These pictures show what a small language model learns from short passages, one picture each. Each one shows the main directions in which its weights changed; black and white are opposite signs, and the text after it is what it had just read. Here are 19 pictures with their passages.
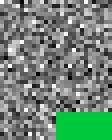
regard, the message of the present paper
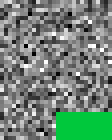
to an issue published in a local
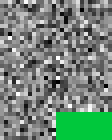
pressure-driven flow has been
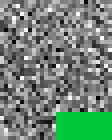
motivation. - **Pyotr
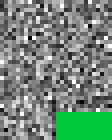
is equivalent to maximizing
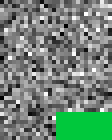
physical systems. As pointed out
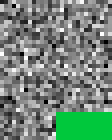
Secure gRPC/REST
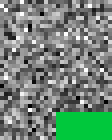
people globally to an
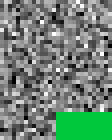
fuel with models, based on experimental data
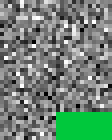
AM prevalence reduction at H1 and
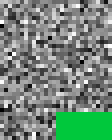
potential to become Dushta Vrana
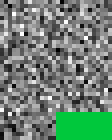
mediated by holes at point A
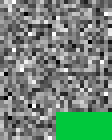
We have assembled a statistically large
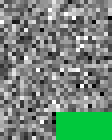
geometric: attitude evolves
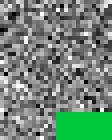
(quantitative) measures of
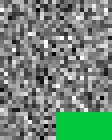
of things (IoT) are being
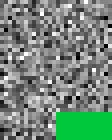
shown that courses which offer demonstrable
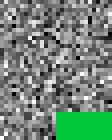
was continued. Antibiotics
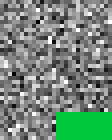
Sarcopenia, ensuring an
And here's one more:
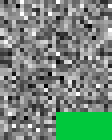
Success intervention. Significant
